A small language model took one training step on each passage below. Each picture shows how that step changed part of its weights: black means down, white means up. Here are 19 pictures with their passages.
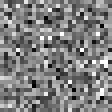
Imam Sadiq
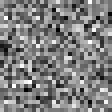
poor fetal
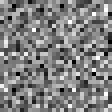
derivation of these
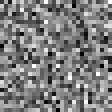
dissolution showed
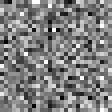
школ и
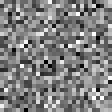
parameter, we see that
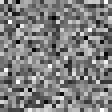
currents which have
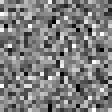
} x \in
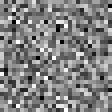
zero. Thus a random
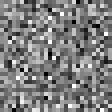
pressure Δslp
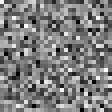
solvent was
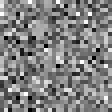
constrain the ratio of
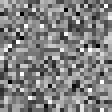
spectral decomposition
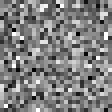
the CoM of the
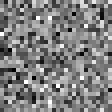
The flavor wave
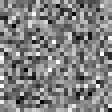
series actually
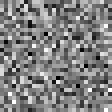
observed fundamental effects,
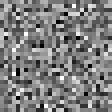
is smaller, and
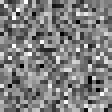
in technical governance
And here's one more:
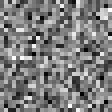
promotes MOF
